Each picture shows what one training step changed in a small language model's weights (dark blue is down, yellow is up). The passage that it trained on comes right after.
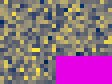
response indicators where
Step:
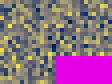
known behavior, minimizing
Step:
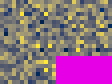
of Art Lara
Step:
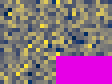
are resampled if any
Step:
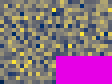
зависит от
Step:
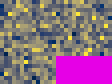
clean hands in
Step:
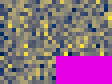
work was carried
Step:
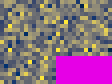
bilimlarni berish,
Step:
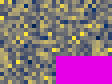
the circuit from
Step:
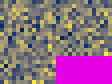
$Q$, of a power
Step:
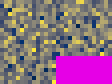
signs describe a
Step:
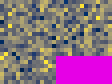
single mechanism for the
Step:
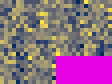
as well as matrix elements
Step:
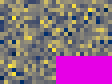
of execution time.
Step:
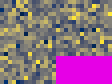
MIT bag model is
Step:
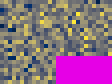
проблему и не
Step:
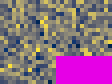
in the current version
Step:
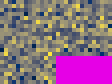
a ser uno de los
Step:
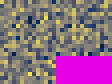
that the Newton's
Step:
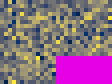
gaya atau model
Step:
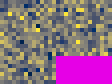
bright \HII\
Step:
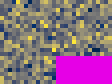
and topic classification.
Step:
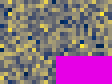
were derived from the
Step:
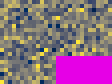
stato un danno
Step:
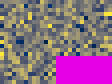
baseline, indicates
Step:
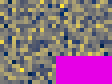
have yet to find a
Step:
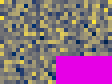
the mean count rate for
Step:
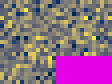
stress that the analysis of
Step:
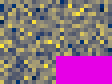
second controversy is about
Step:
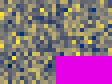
competency-based approach
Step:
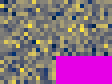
a avaliação
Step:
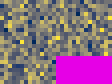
completeness) in the
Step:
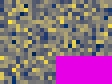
Compton length of the
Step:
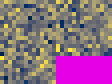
is always needed
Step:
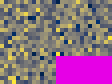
one expects two states with
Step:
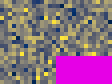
order $g^2$
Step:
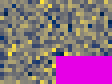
багато років
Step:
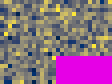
була важка
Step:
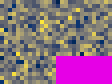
from the straight
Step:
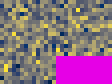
address these issues
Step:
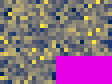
are defined by ${\cal
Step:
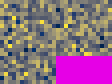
мотивов у
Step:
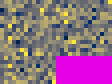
бар балалармен
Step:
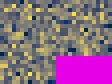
толерантности в
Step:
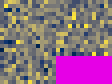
berbasis GSM
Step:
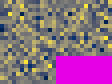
accretion disc of the
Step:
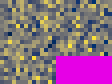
inelastic production of
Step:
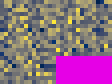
invariant observables can
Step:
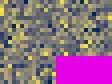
exchanged) and
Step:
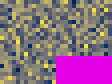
of the Hall coefficients
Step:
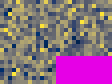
are geometrically confined
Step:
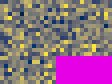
resultados del
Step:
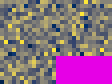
limited by the provided
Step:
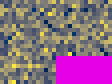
ta o‘simlik
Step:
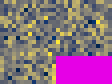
induces dust
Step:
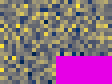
able to control the
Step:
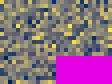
that bin. The lines
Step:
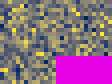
controlled by the
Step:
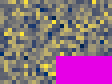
pulses from
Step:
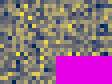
in SI, Fig.
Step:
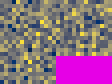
and its fermionic
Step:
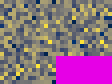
reported rely on the
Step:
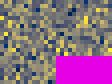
this approach is that it
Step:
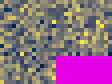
at two boundaries.
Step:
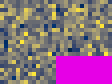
process). Otherwise
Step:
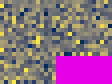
veranderingen in de
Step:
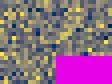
problème et que
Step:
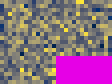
variations in the total cross
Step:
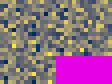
can be not sufficient
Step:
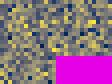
obtained magnetic structures (linear
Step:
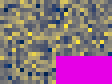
k_0$, where
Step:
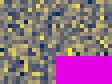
a stationary state at
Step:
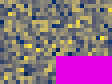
passo dado pelo
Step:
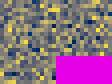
behoben wird.
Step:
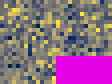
$P$. The energy spectrum
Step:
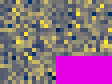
and temperature medium
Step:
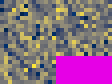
Faustino et
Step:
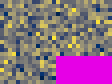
only source for the structure of
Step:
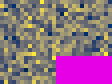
éléments de sens
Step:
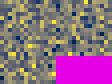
derived by the following
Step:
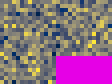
afirmou haver
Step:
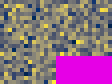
jährlich eine
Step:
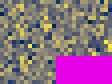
avoid perturbing
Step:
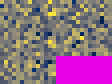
Overall performance of
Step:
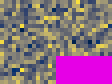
só no 2º
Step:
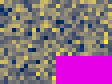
va dunyoni
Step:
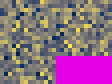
*ad extra*.
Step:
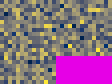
then writing them in
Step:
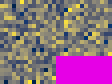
glassy phase. The
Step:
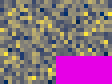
Institute of Nuclear
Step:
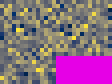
ones. The expansion
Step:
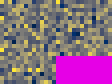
the angular integrations
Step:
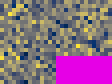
The solid and dashed
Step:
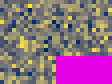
грамотность в
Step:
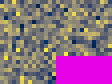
curve and enhancing
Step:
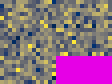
works. In that
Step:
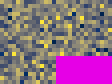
of oxygen
